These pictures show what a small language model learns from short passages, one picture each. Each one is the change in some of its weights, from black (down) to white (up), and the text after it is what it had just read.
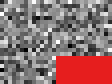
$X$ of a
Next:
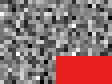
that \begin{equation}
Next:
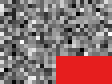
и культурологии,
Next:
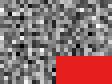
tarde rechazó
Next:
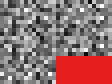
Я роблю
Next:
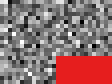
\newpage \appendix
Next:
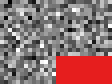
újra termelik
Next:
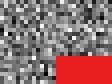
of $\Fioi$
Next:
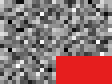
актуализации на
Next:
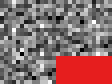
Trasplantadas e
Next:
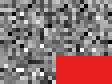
indicateurs de mesure
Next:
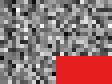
Bratteli diagram
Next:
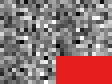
tartibga solish
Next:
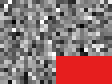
$2$, we have
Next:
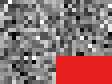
group $G$, we write
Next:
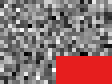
is taken as $\infty$.
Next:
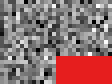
що мають точні
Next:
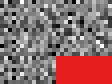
серед них 50
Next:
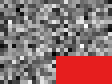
so'mda yalpi
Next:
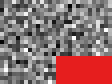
hand side (inside the
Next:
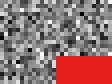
minimal independence map. For
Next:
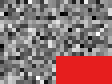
Field of Information and
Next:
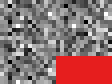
coordenar os
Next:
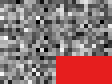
to the extended Wiener
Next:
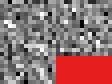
«1» signali
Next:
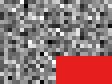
curves become conics.
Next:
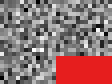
des exigences de
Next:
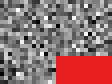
sistemlerin daha geniş
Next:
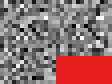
незалежно від
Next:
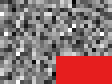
that \begin{eqnarray*}
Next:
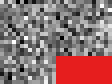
moliyaviy holati
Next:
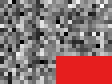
conscientização da
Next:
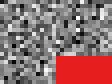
form $\psi \in
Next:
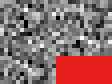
chirurgul este
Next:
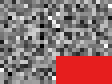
use $\mathcal{S}
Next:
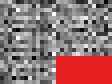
nasabah jika
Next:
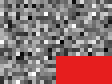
\lim_{\delta \to
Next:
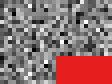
sekolah antara
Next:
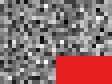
qilish va muayyan
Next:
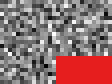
radially unbounded on
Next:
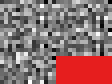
a la lactosa de
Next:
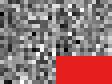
beradi. Bu esa
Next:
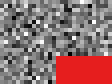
$\Theta$ is some function
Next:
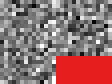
shaytonning bir
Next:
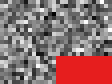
and non-finitely presented
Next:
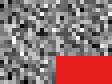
Angew. Math.
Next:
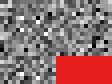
и срочной
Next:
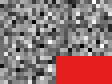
Ama korku ve
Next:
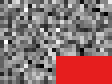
se ha hecho únicamente
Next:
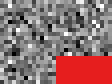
esta hipótese,
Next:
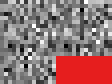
are different and different from
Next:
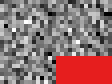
(DSc), Professor
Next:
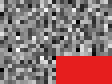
en el documento de
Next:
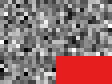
two variable Hermite
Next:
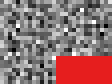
that it suffices to prove that
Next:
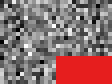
for each $x\in
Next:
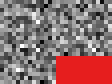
de formulă de
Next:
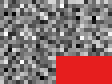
исследовании приняли
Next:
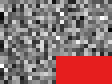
su función en la
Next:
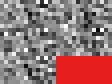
canonical basis vector. The second
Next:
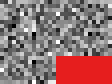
proposition, where the symmetry is
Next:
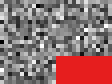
are the calorific values
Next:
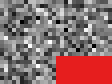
\item A local maximum point
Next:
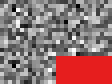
the matrix $ \sigma
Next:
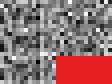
se imparte en
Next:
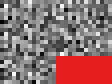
for the Scientific
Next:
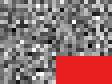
que ces courbes \`a
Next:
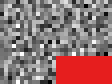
can be seen that when a
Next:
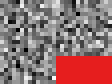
определяет и
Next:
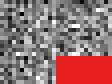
yordam berishi
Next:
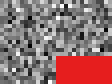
space for the classical scalar product
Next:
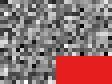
the Cuntz semigroup of
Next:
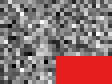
sobre la función renal
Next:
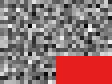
the order in which the factors
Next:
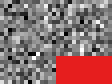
internacional da América
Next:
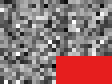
B'\right) v =
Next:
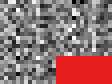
that none of them takes
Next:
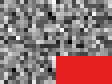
-- than that of the previous
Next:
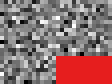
that for~$n$ prime
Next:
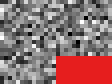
H \lo X$ defined
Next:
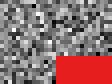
$C$ was a
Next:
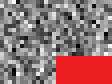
operation concrete span.
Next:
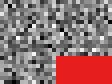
of a zeta function,
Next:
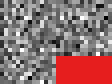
va so'g'd
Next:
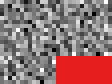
systemic sclerosis
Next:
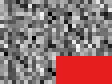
adjust the learning rate during
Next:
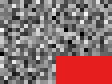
de agua potable .
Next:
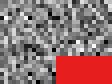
result seems hard to
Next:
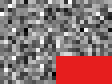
holds equally well with the
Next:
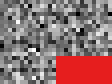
necessários antes de
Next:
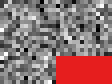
40 Briare.
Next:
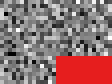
from 0, while the
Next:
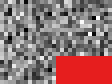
academic and institutional
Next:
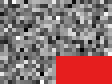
if vertices $i$ and
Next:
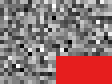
combinations of the conservative
